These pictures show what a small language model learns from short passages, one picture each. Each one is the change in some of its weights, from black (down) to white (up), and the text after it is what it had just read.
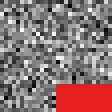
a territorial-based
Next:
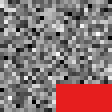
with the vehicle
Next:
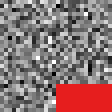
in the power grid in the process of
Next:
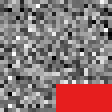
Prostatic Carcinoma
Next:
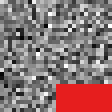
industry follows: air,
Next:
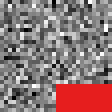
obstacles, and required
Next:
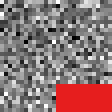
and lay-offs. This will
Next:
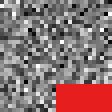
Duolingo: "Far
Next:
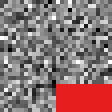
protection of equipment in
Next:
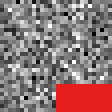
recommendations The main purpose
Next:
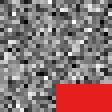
events at study area Maya
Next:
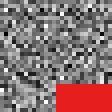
of birth and only 26%
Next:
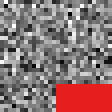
Dressing lower garment:
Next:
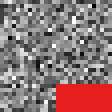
its cold air orifice
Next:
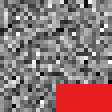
on technical interfaces, but also
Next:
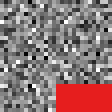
using RMS energy values, which provide
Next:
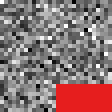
structures within the nucleus,
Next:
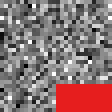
one of the most ancient
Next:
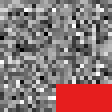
p_i \quad (3)$$ where
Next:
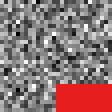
the years also showed significant variation and
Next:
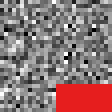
96] conjectured that any
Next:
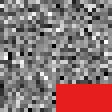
initiatives (Lin,
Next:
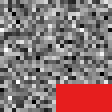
significantly based on the types of his
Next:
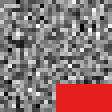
order to push "C" into
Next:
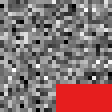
cost estimates the standard deviation was
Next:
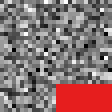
other EU Member States over
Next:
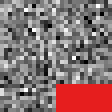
In other words, e_i
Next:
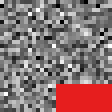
highlight the struggles of
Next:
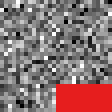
occur [3]. Roos and
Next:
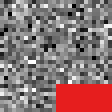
The load introduced at high
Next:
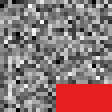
be useful for drinking and
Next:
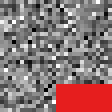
Department of Teacher
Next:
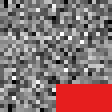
be found in the healthy population.
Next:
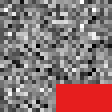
range Total bilirubin
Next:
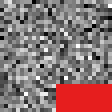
microbiological assays indicated
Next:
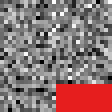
Kenyan and Canadian
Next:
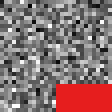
the renowned Biofield
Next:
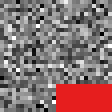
profiles of Julius
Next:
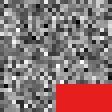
associated with declaring a
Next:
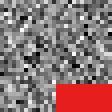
and peripheral blood have not
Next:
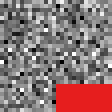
Phase T-test p Mean
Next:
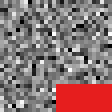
on manufacturing output in
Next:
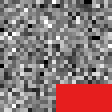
to Keith Wagner's
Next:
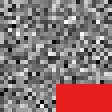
a C18 column using a
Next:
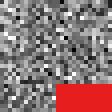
only one rail-to-rail
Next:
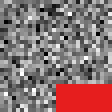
groups. Notably, none
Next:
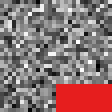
just ten years its population
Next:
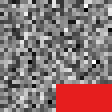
traits influence different components of
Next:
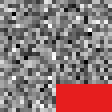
21 identified compounds. Table
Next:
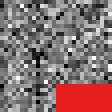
language background or someone who is
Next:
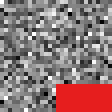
interventions to enhance sleep
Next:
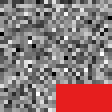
educational path of a person, the
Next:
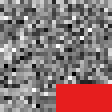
2). The flume
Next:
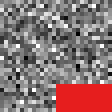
AICE team envisage
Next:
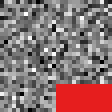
Society of Thrombosis
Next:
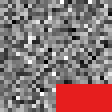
approximation of the actual
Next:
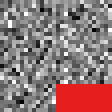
responsible for the regulation of
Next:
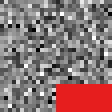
packaging, giving
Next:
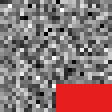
with leave of absence
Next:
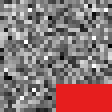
changing hydrodynamics
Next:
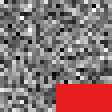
most influenced group by these
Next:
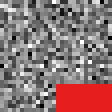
The adaptability of Green's function
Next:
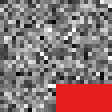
been observed in various indicators of the care
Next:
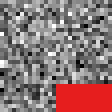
by 0.44 percent. If
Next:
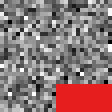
PD is Planned
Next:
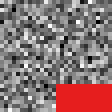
high noise level. A good resolution
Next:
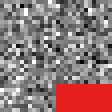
not adversely affected by the
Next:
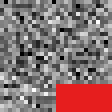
tested with and without water. The
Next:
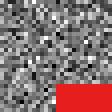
state the results, and monitoring of
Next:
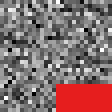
Buhari and professor
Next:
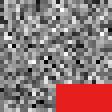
China. *Science of
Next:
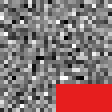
ascites tumor in
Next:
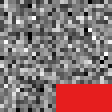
Center, Department of
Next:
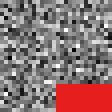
Studies, U.P.
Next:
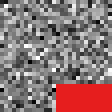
the following is the list of activities:
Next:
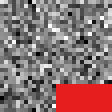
news will spread, which can
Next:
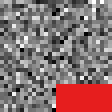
with a stop watch least
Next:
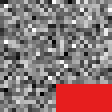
interfaces can be obtained listing
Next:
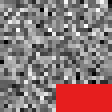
microstructure was not straight
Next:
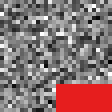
provide webinars directly through
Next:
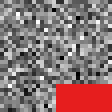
for them to lead with their actions.
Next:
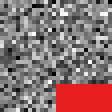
after approval from the hospital
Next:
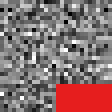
Health CareSwesh
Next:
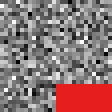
are presented in Table 10. Table
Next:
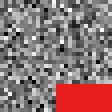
rules. After concluding
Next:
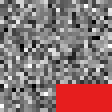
the WC case with respect to the
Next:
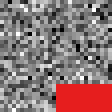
related to outdoor temperature with simple
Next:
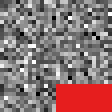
The work approaching will be crucial
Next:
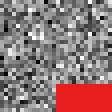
adults • Pictures are
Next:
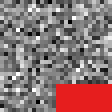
however, genetic elements
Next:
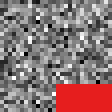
body which covers an area of
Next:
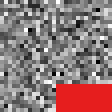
module. Fig. 4.
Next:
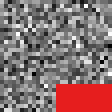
for gravimetric determination of
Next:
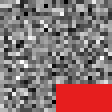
the solar power system by voltage
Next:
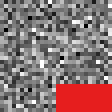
improve student performance in important achievement
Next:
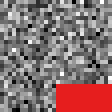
southern Nigeria.
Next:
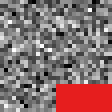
yet crossed her mind at
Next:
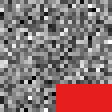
an inverse relationship between IMR
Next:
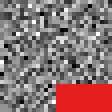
and prevents optimal control of
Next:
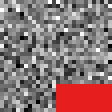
and absurd. In a
